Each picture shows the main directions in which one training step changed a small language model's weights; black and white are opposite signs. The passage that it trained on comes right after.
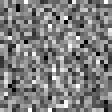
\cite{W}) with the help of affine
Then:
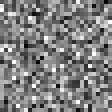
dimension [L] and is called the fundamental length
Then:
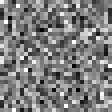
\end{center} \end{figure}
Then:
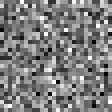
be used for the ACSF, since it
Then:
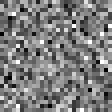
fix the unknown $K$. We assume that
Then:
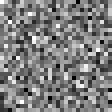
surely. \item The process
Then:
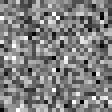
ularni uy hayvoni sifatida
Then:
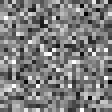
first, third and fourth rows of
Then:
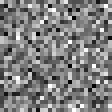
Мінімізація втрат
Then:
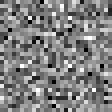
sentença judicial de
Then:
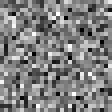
assumption \eqref{4.1} $ and
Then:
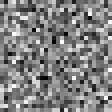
the other hand, the common solution of
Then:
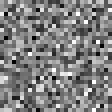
pengalaman yang berharga dalam bermain
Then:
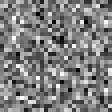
and Russell, 1992;
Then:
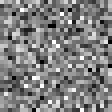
some external company (for the
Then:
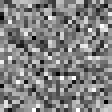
coverings and $p=p_2
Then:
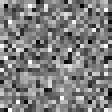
i\leq r-1}\hat
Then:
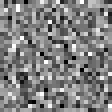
\cite{greuel85}, where
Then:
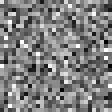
Ruiz, D., Montero,
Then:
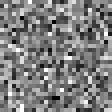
above, we define the $j_k
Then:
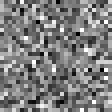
might be due to the difference in the selected numerical
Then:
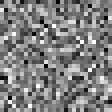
finite number of points but the first return map
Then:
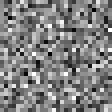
K\"ahler, the zeta function
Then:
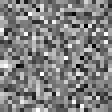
for censored observations. Its proof can
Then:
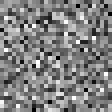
radius of the rotor and hub,
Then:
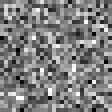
rekvizitlar orqali obuna
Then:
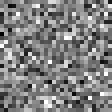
A guerra dos preços do
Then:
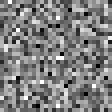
although with a good approximation. So instead of the
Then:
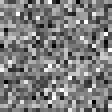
distribution of two types of outages is estimated
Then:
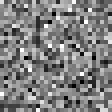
connection of the Internet as well as how
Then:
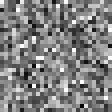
the value of function $\ell$ for each of
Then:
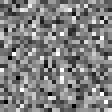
algebra $\mathfrak{g}$ over $k$,
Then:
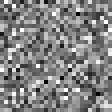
Júnior e Raíssa
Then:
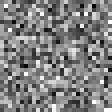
göre boruların mekanik
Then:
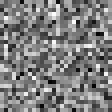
1$ galaxies, the evidence for {\em
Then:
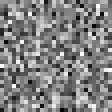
By Beltrami's theorem,
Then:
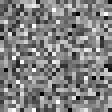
olishdagi faoliyati va
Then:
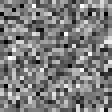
ta‘sirini kengaytirish
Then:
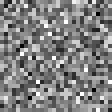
the first integrand can be written as the
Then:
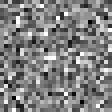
$\nabla y_\tau^k$ and its
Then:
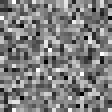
first prove the statement for smooth $\varphi$. The
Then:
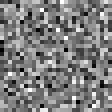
where $\mu(f):=\int_S
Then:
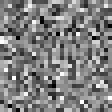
generator $\mathcal{X}$ and the conserved
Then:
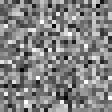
main theorem of this paper, which extends
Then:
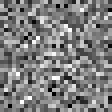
of the period in the laboratory frame,
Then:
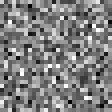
Sie dürfen das Material
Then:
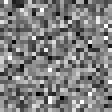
the cokernel of $\phi_v$.
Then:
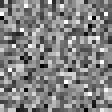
mutaxassis xodimlarning
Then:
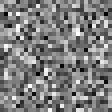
produkty regionalne oferowane
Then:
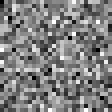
the group $\G$. \bO
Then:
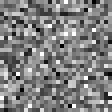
special limit of a four-dimensional superconformal index
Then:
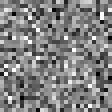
tallados por el artista
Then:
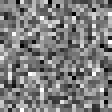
and Kinkelin, who have found the
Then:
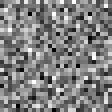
the analysis of the, a priori,
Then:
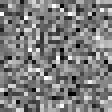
are at least 20 at.\%. away
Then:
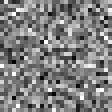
satisfying $x_{k+n} =
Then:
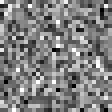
в своем штате не
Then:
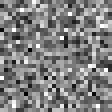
smartphone screen for one
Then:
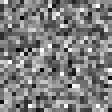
our work, we have drawn the attention of
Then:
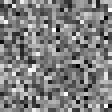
davr(vegetativ faza)
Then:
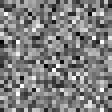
might occasionally dip below
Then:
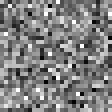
действия права,
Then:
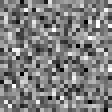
important role in this model and produces many interesting
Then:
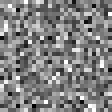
the second kind. Now by applying the identity
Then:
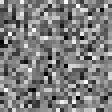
табл. 3). В то
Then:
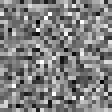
deterministic function. We have somewhat more
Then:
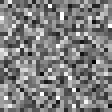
основные виды и формы
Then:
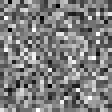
communicative competence of future computer
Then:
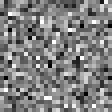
charge $Q_{tot}$ of the system are
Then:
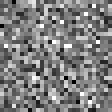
visą gyvenimą.
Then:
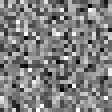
in a connected graph. However, when we
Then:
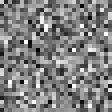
symmetric and all of the established theorems in the
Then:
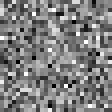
performance has so far been drastically
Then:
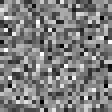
sus categorías de estudio o
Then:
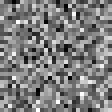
different from one curve to the next. Note that
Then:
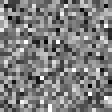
; - SDAGE de bassin :
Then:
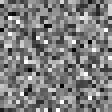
is positive everywhere and hence serves as a
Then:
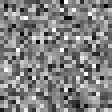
a loophole free Bell experiment
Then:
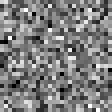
non-trivial unramified extensions,
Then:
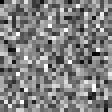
larger broadening.} \end{center}
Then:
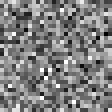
indirizzato innumerevoli
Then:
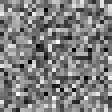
be associated with a \Lb decay by applying
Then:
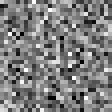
стратегій щодо їх
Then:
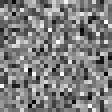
information is used in finite element simulations. These
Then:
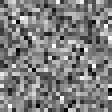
is $P_{h}$. This probability varies
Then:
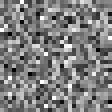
objective of computational efficiency, the LETKF
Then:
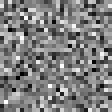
Wikipedia no es una
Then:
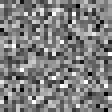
tushunib yetmagan xolda
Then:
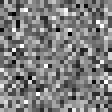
$\R$-invariance of $\theta$ and
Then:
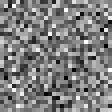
the plan. First, I clarify
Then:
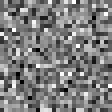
due to Donkin in most cases and
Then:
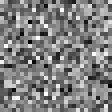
T and 1 T at each temperature was fit by
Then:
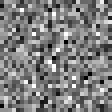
The question of the computational efficiency of such
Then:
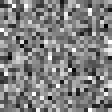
formulasi, molekulyar
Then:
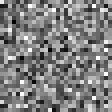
сократить в пять
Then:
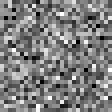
our counterexample shows that this possibility
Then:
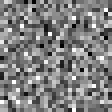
and only if for every $x \in
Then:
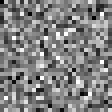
demonstrated correlations of residuals from the
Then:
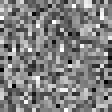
essas emoções se chocam e são
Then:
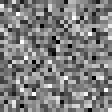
avvenuto durante lo scavo.
